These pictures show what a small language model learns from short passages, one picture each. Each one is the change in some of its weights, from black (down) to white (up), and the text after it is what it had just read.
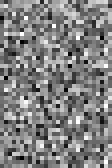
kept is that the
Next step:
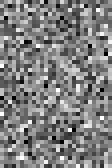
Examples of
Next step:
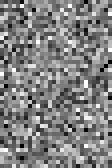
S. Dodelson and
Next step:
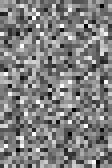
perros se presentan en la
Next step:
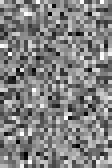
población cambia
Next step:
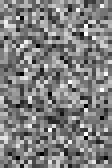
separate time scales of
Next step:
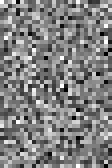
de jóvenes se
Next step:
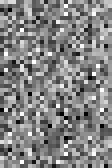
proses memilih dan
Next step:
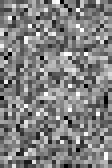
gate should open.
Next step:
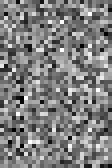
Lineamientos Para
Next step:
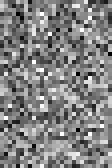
the non-Fermi
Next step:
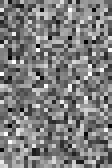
The initial model has
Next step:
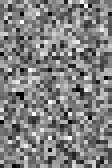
advantages are
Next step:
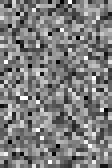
un loc sigur de
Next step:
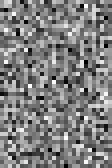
modulo the solar
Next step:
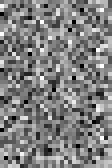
case, the largest
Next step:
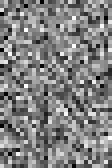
cost function obtained by
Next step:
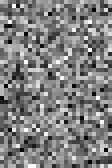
anchoring point
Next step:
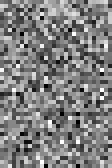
model applies to quantum
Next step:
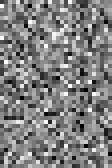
one bar is of size
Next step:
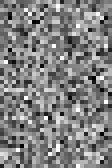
node or edge with the
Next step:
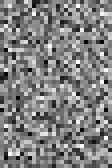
subur lahirnya
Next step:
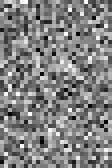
trata a respeito da
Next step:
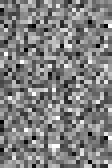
Quadrat va
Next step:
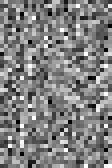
desses fatos.
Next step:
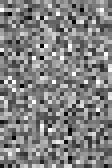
parameter is stable, while
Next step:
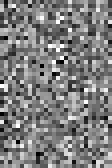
speaker while the number
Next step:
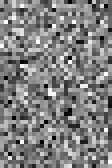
\end{eqnarray} Here
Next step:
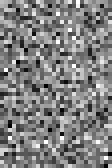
often failed to
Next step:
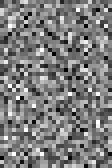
perturbative region
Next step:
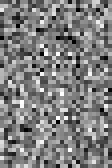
two strings must be
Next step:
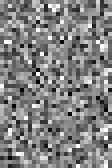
soladigan va uni
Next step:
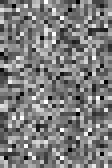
compared to the measured
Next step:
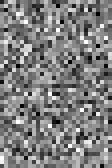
di quelle danze e
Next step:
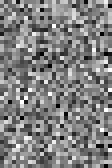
ternilai bagi
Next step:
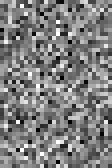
n'étant pas
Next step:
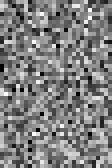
the condensate to the
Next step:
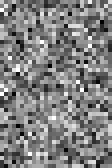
the constant relative HV
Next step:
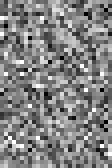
a possibilidade de
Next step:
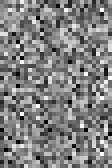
journal of the Fergana
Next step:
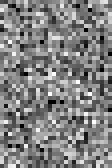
information about them and
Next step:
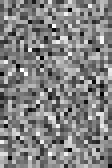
musbat va butun
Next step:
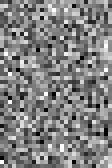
model C and $\mu$ is
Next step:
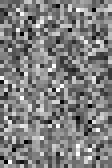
at the frequencies
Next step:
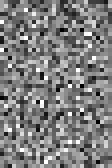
all $\theta$-linear
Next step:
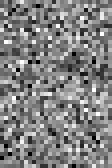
black hole.
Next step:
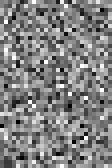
se ubica en una
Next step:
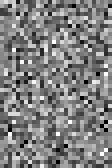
sala de aula com
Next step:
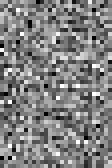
points has to be of order
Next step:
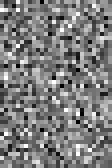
along the line of sight
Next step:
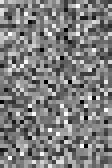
drepturilor și
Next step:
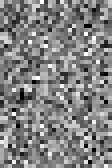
remote sensing
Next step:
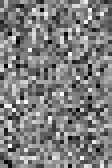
The $D^\ast$
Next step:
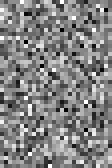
channel over a wide
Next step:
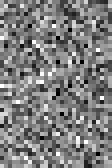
function of applied field
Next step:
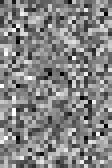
desde que faça a
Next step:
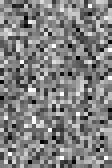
variable have alternating
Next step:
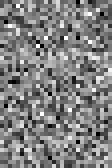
qabul qilingan
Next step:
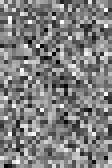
urutan abjad
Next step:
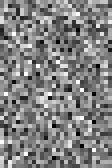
of the obstacles,
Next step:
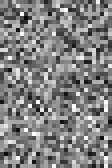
constan de largas
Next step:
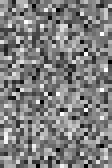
se fonde sur les
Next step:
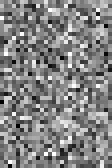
instead of trial
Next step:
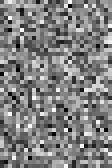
preferência pelas
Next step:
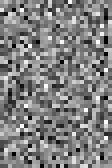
cetacei) e
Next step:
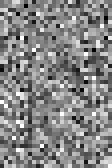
certain functions and are
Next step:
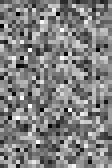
forms for all $\delta$,
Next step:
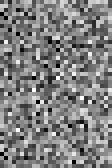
Kidani, S.
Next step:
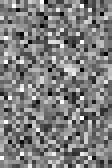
depicts the result of
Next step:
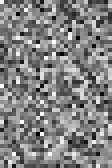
отца — и
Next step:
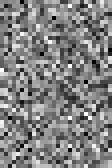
and cirrus on
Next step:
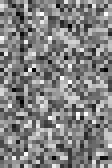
the analysis of lattice
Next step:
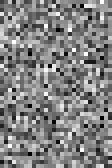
In summary, the
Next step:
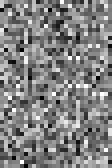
by both authors and
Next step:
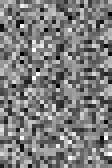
central collisions
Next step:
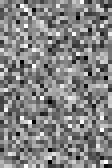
boshqa asosiy
